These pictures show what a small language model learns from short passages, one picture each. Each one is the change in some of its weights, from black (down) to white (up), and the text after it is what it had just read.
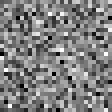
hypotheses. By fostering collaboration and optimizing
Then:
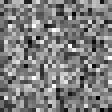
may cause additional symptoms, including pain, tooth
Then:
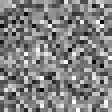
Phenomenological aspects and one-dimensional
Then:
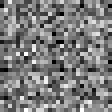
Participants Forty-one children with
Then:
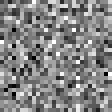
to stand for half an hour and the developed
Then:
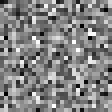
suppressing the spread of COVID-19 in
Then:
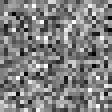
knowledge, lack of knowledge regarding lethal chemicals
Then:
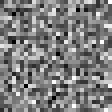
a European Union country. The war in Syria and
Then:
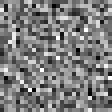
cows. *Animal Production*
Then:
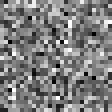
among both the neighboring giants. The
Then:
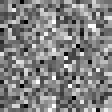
Siva Ranjani⁵**
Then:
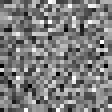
in fact, two different groups of researchers, in
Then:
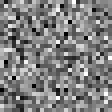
increases the mechanical strength without compromising the
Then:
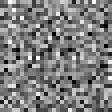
Invariance theorem for $\beta =
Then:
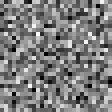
may decrease the amount of the overall cost over the
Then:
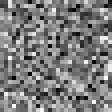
the same sonic variations as the optical
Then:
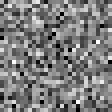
is always greater than GO-PF.
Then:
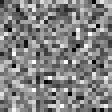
VANET communications and satisfy the requirements
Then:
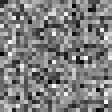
symbolism attached to the brand.
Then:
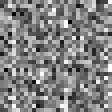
the new urban informal growth. Thus, when
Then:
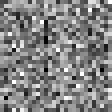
theory in depth and then limiting it down to
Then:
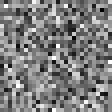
for five and ten ECTS credits module
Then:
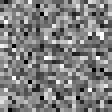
have included a short course summary (which learners see
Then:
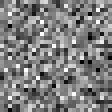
Latin American nations (such as
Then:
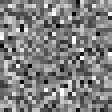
subsector from the aspect of labor absorption in
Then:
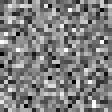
of vitamin D3 per day on the
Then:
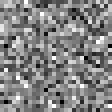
ruminant efficiency and health. Rumen
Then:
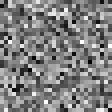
these advanced composites are the increased fabrication
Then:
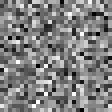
have demonstrated multiple therapeutic properties, including
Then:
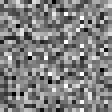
were also successfully identified. Based on an analysis of
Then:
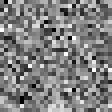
These investments were not in the nature of continuous
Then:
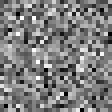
unit, and GCS was noted after
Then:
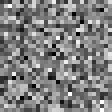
and interactive review. Within the Purcell
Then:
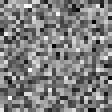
is unable for whatever reason to
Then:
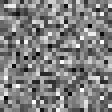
in the literature. However, certain requirements engineering
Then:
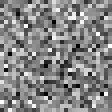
question 8.a, if not please continue
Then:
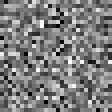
as well as extreme joint motion. However, different
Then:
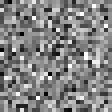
left], designated here; Fig. 1).
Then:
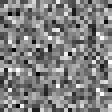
into four central dichotomies:
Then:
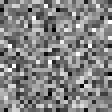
sample was based on fourteen participants which was
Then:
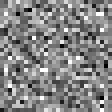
Kumar, P. Performance of
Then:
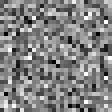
psychological stress, nutritional deficiency or the
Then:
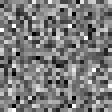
concerts in various localities, but also in
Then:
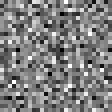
have been reviewed in this paper. In severe
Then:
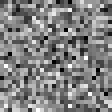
an example, "*Feruz
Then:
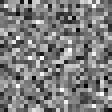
in 240-280s with an accuracy
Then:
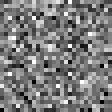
framework for building data-intensive applications and
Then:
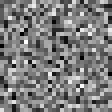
severe illness in the patients of elder age
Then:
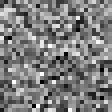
del pecio *Mazarrón
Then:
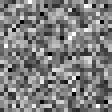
*Snayu*, just as a
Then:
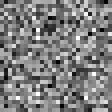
balance is vital for normal biological function of the cells
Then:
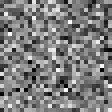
prevention and management of paucities and pediatric
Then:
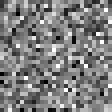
1. Linguistic variables and Single
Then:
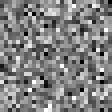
thoroughly tuned with our best efforts,
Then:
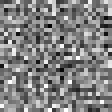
decision to enhance their innovation, business network as well
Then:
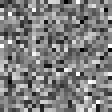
Belek, 2019; Gebrie et
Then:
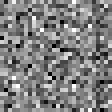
techniques can manage large amounts of data and integrate
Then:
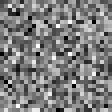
on Cisco routers. Functionality
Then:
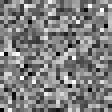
location of the farm, access to extension services,
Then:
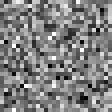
could then be compressed to the desired thickness in
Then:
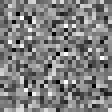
major atherosclerotic events in a
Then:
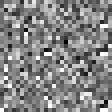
that country. Good Manufacturing Practice
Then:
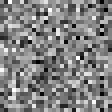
This is the idea behind pressure. One considers
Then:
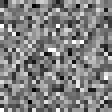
Property (ESP)*: A
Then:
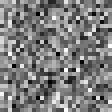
Diabetes Specialty Clinic were considered
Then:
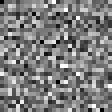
set-up captures than in the
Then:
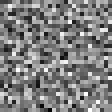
of adequate procedural safeguards accounting
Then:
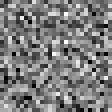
powder have been used to make the
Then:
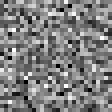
medicine for high stakes examinations.
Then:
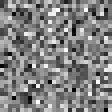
the reception of the CT scans to the
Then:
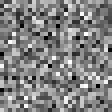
software. As computer technology passed through each
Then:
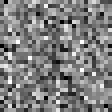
as additive was crucial for significantly enhancing
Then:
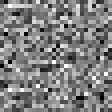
of the Shrew had an earlier
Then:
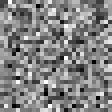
the reservoir will be depleted or
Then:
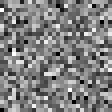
NeXus files in the correct directories.
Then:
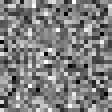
in communion with persons; 3) culture is
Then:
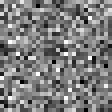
air near the leaf surface reduces heat transfer, thereby
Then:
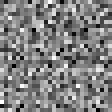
as an embodied way of life is also
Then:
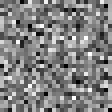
- Biomass For the economic payback,
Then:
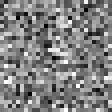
increase and functional and cosmetic needs will
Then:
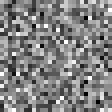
which they belong, department field, gender, year
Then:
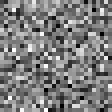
learning activities to improve their social skills.
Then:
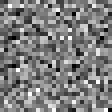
of the image), enhancement of medical images become
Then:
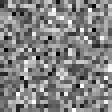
the form. It is also through acquisition activities that
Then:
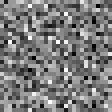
depends on the nature of the fatty acid
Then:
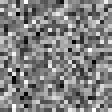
Likewise, the Argentinian
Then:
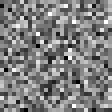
half its bulk and treated with an equal volume
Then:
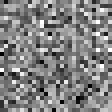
as well as how the government achieves sustainable economic
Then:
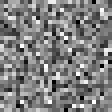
through interviews, feedbacks, evaluations and
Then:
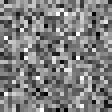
measures we put in place as checks.
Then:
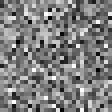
Synthesis of lime juice
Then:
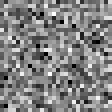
data as described for representative compound in experimental section
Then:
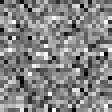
Percent TLCS TLCS/t
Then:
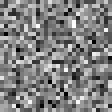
justice activists analyse just as Lauren
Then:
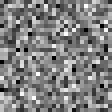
group) were made, each envelope
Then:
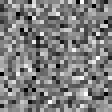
higher experience (5.10 ± 4.24
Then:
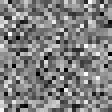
had showed a fully austenitic structure
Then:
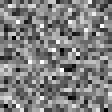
on the other world. - *Lack of
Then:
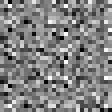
and Perimenopausal Women at
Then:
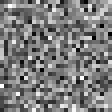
of the punching shear behavior of steel fiber
